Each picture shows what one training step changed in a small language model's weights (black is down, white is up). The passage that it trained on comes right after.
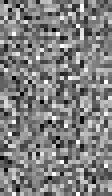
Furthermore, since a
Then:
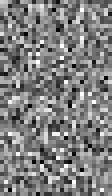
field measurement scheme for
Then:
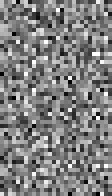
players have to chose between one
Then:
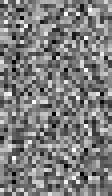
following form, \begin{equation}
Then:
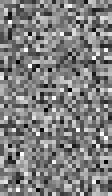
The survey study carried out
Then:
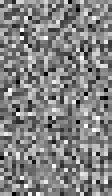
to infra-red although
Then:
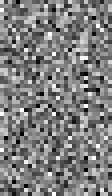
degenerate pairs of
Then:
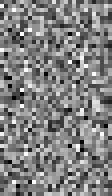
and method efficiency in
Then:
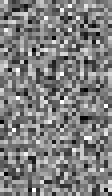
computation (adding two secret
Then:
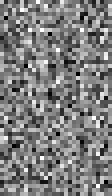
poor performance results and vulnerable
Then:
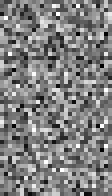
intensity $a\epsilon$ then
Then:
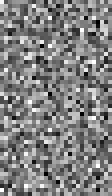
or shortens when its volume
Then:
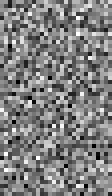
for the Gaussian smearing
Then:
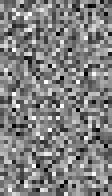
the transition graphs or the associated
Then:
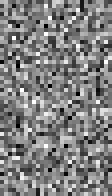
attributed a circular
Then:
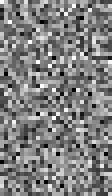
the $\alpha$-th transmission line
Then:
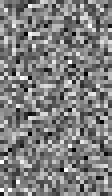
Selection} To date,
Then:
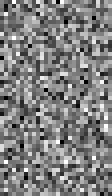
and GLRec, construct
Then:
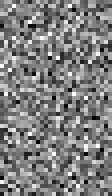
the spectrum of Nilsson's
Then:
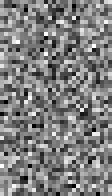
over statistical uncertainties, care
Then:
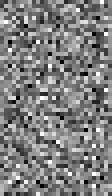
We thus expect $\mue$
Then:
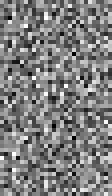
We compare different models in their
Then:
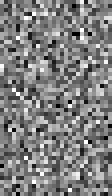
dynamical properties and intriguing
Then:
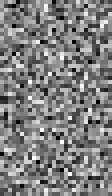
Fig. 3C. The limit of
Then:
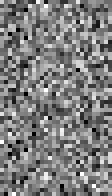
paper, however, we are not
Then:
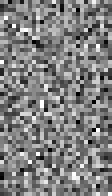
and out into the nebula. We
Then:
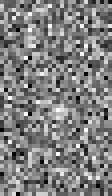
the energy operator $\epsilon$ and order
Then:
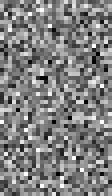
the left-hand side of
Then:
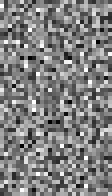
of the brain. The use of
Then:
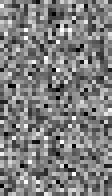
($N_{coll}$) using a
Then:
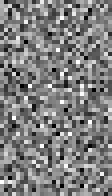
tree. These differences in internal
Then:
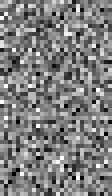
methods separate tests into groups
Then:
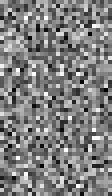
denotes the Jacobian
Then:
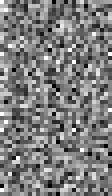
line) on a glass
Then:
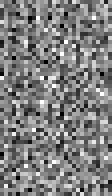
\section{Results and
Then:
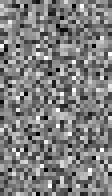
($Z$) for different channels at
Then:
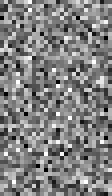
is simpler and faster than
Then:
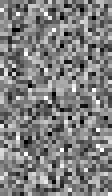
known that molecular viscosity
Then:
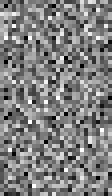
system based its goal. In fact,
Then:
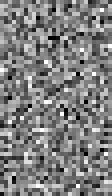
production compared to kaons is more
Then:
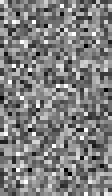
for predicting the asymptotic
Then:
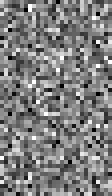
setup. To image the
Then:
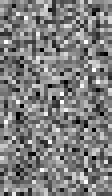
these corrections it is sufficient to
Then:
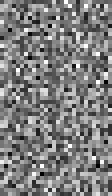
boxes represent stars with
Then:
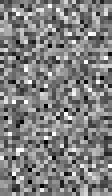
the same as Fig \ref{fig:
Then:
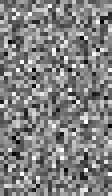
the latter case is taken from the
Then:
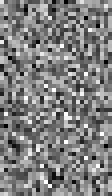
size randomly selected data is
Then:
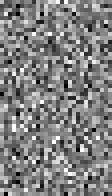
as a function of applied magnetic field
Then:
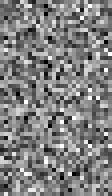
we gave each monomer a
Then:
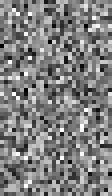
external solver queries,
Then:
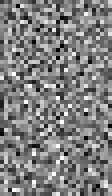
Matter Physics and Institute
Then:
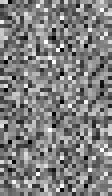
local maximum and a local minimum,
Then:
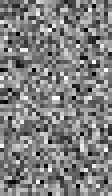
For class AII we also have identical
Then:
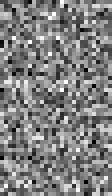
the I-SPY1 dataset
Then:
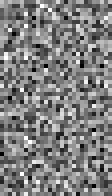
+ 2 \mathcal{N}_I
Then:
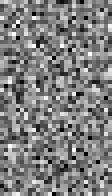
$(Q\times Q)$-matrix
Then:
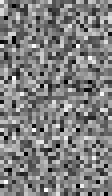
improvement in terms of time to first
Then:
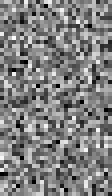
and near-IR). During the
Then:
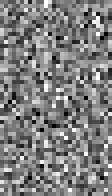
${\mit\Omega} ( \lambda
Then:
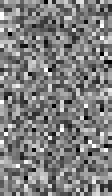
way that is reminiscent
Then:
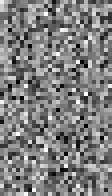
matrix $\mathbf{D}$ in the three
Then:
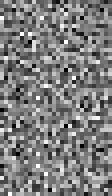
To summarize, we conclude
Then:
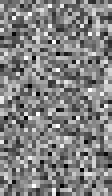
the lower limit, $ Q $ is
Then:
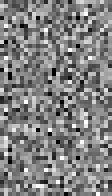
flattening and vertical
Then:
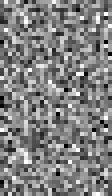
the reciprocity of
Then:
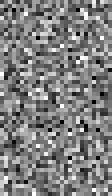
procedure for manufacturing
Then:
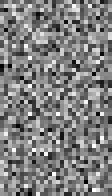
eigenbasis of ${\cal
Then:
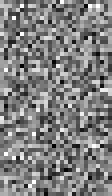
Lagrangian between gravitational
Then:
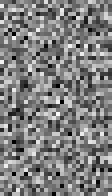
and, with the exception of the
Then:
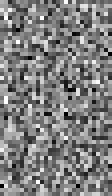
depends on heuristics
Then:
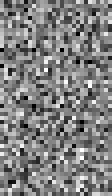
in the generalized two-qubit
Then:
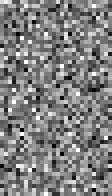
- a cabinet-like
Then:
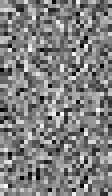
corresponds to m=M. The
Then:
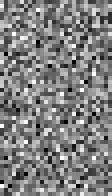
of the first cell-like
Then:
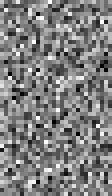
than ours. (5) All
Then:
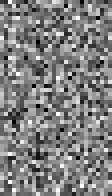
conjugated polymers,
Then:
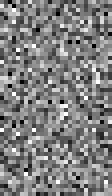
$V_{eff}(z)$ in each
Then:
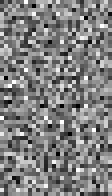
(DG) for medical
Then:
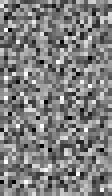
| some initial solutions. Based on these
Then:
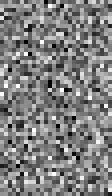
For example, the trilinear
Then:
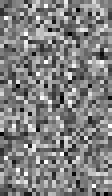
two-body strong decays
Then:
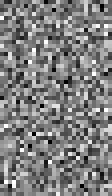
particular to challenging cases of
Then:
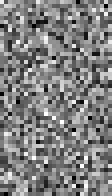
0$, the charge and spin
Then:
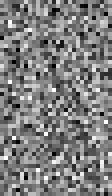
requirements are then imposed.
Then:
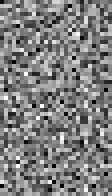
it by logic simulation since it
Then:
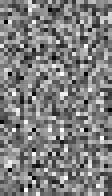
have the highest $T_c$
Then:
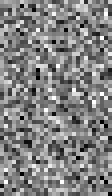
which is common to both the 0A
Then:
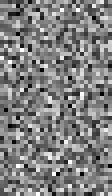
Similarly, we make a
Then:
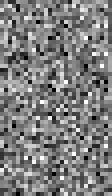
gravitational mass and define a
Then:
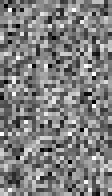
accept a patch generated
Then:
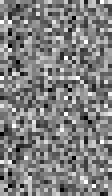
FBs are a novel
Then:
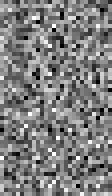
each case with 12 momentum bins
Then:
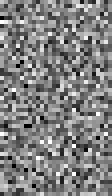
on Smart Grid},
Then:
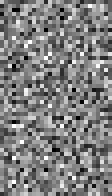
the stock market
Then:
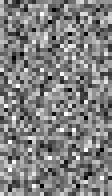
circles indicate the distribution of all
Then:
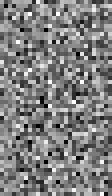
the $6\times6$
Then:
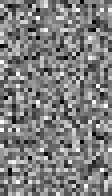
Shapley value for a given
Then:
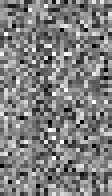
shown to be proportional to
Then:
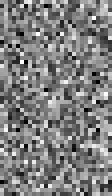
recently, deep neural networks
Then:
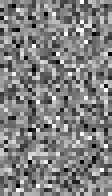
\rvert^2 \bigg)}
